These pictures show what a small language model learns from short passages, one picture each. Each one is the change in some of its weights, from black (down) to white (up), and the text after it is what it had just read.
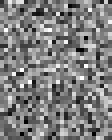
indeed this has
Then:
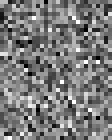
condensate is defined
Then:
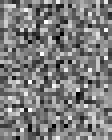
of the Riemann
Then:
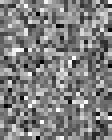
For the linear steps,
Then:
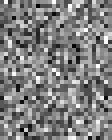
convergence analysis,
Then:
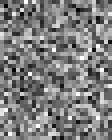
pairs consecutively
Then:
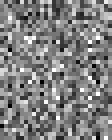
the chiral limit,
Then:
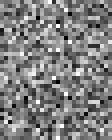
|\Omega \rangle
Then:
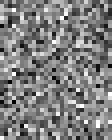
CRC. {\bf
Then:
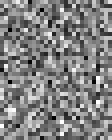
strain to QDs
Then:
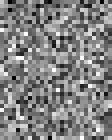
a more obvious way
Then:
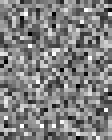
performance. In addition,
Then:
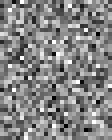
by the second term in
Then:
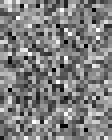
give our final
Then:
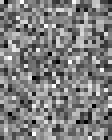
all cases, the
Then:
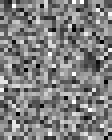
level detuning
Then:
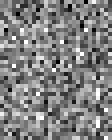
other levels is 0,
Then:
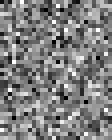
applying our proposed
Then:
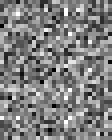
\hat k^z
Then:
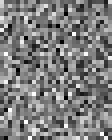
environment between
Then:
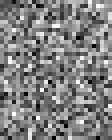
that \begin{align*}
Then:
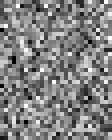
region concerns the
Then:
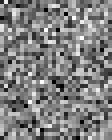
(day) curves
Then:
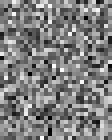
data. The numbers in
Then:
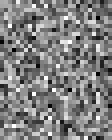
decline of about 2 to
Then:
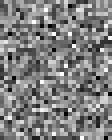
System began to
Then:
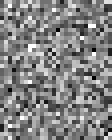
$j$-th site
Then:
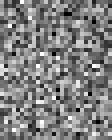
(see Fig. 1b
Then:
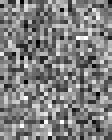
a result, each of the
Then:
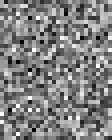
\end{figure} In
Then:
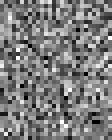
the set of weights
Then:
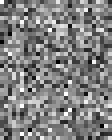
If we do now
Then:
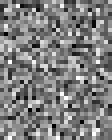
profiles in the source
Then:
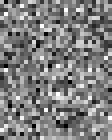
\equiv f_N
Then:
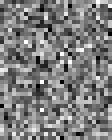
Hermitian with
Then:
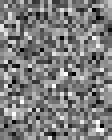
a new realization for the
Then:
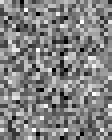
all the underlying
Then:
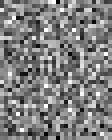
the growth rate of
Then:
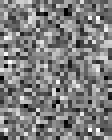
probabilities corresponding to
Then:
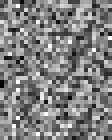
describe the properties of
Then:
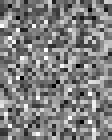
gain it shows in the
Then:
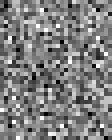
de factorisation de
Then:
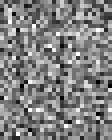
with random initial weights
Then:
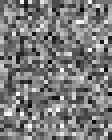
of the vertex. The
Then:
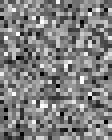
hyperparameters and
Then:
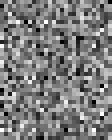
on a four-dimensional
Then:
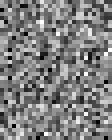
that more than one properties can
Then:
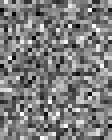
outage performance
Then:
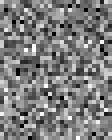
form factor and vice
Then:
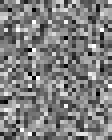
manuscript. The
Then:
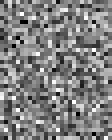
use the Jacobian
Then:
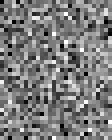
the present tense to
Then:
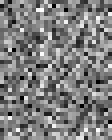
for PS1. In
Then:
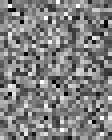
(the TLS using
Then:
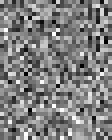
to impurities,
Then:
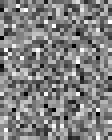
defined baseline, and
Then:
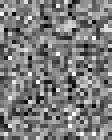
cloudy &
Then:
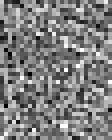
al. have obtained increased
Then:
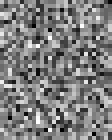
action describing our
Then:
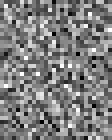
and including an additional
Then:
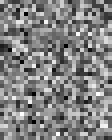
terms of the effective decay
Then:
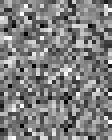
= 4 $. The first
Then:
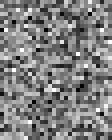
well known clean
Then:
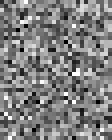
TES bandwidth in
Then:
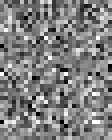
the most abundant
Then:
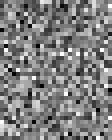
is reasonable in
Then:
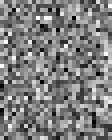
author** Luke
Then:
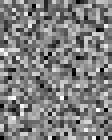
complementary set of
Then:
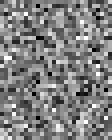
modes, the upper
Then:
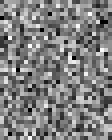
on calibrating
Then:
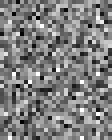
result we thus note
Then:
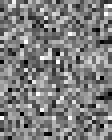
is the~boost
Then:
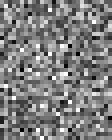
and high-level
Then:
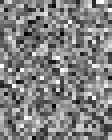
was adopted to
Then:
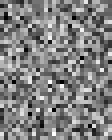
One fundamental
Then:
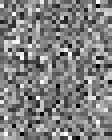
of UV resonance
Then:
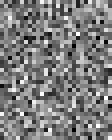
the MSSM is the
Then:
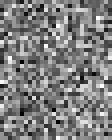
account for beaming
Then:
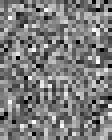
the Soviet
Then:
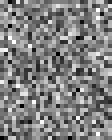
gluon modification
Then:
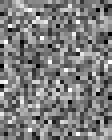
spirals. The
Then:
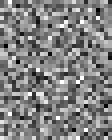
understanding of the
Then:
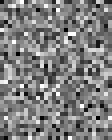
collision of scalar
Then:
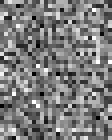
authors in the paper
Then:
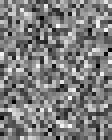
fail if several
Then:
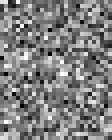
single hard massless
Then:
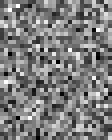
should be included only
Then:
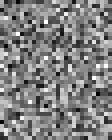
remaining $ud$ pair
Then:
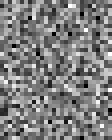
interacting particles,
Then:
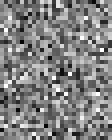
the lower branch,
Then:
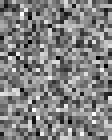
to obtain an estimate of
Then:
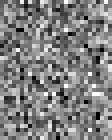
of the colors.
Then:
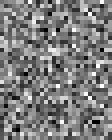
the memristor
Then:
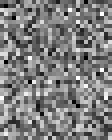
conclude many
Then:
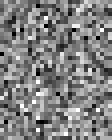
-2 or steeper
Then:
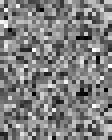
field, the relevant
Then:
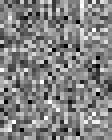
the proton relative
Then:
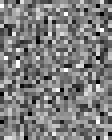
Finally we graphically
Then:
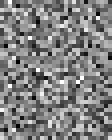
understanding by
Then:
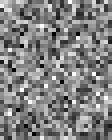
Kerner, M.
